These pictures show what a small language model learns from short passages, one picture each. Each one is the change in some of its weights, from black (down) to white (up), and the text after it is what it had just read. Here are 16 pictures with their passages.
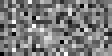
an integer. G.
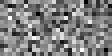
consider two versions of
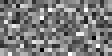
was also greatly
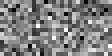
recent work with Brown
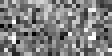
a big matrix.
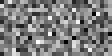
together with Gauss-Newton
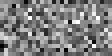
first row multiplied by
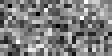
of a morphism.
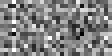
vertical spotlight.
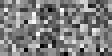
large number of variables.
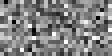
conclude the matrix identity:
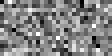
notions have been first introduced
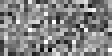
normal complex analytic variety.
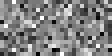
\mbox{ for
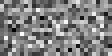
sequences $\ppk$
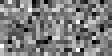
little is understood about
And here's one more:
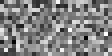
divergence-free periodic vector
